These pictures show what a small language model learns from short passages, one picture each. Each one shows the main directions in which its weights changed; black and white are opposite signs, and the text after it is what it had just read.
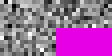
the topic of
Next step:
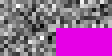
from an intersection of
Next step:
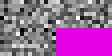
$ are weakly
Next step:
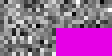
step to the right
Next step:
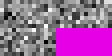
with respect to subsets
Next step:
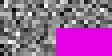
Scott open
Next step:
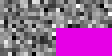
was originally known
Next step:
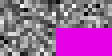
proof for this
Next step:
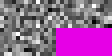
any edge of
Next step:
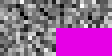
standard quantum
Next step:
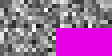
source and the
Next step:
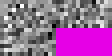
are not very
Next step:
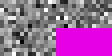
these equations and their
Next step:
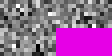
of our simulations
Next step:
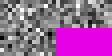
5. Further
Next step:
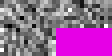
impose strong
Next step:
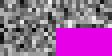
hence the group
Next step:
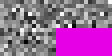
of $\mathfrak
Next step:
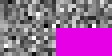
of ideals
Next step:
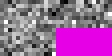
A \ten g
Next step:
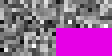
have explored
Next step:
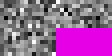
each of them is
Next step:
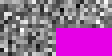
there are semigroup
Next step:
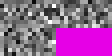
investigate the
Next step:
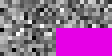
and only if
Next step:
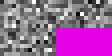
generators satisfied the desired
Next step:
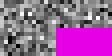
$\langle \vt
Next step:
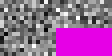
we have $X
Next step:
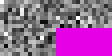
will have an
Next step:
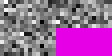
($\Lambda =
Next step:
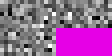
desired spatial
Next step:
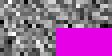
approach for minimal
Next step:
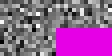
of the velocity gradient
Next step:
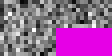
module of the
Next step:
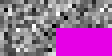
is the quotient of
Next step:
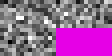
bounded by the curve
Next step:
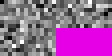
which can be
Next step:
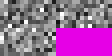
defined as the
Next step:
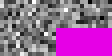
numbers of groups with
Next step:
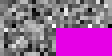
is better since
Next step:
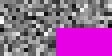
in one of
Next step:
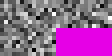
two cases depending
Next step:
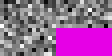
boundary ideals.
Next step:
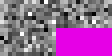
$X$ to
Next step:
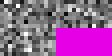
inversion of
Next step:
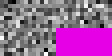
combination of several
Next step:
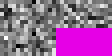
Upon determining
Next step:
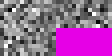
its first-order
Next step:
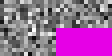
confusion can
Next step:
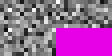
might be
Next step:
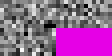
We also compared
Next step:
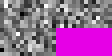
coupling between
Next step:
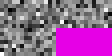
et, par
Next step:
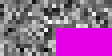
calculate the first
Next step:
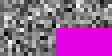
already connected to
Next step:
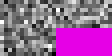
the Mach
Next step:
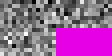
the following bounds hold
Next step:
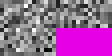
We now consider the
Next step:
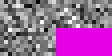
\dots =
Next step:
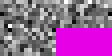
walks from
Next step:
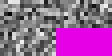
a linear combination
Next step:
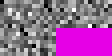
and Project of
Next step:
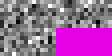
that $\fal
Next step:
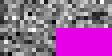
$x$ satisfying
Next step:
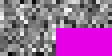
la restriction de
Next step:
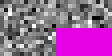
is isomorphic to
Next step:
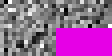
is a map from
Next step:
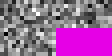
Foundation of
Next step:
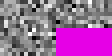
system can be obtained
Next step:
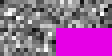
played by
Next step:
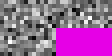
since it is
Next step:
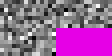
the projection is
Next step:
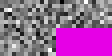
be continuous functions with
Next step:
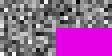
we find $\det
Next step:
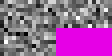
approximation. On the
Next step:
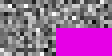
\medskip There are
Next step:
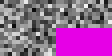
if for all
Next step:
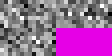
governing model
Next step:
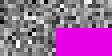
in $N$
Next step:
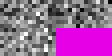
a Sylow
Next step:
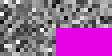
consider the decay
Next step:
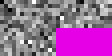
all } k
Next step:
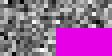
(for $j
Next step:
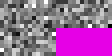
and is referred
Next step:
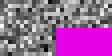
the following result.
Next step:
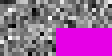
these points, since
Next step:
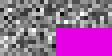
be such an
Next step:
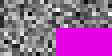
$\phi$ in
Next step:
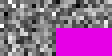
\\ \nonumber
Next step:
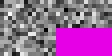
type modules,
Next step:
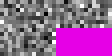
present in the model
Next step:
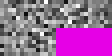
\leq \gamma
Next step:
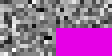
the corresponding cone over
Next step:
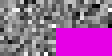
a generator of
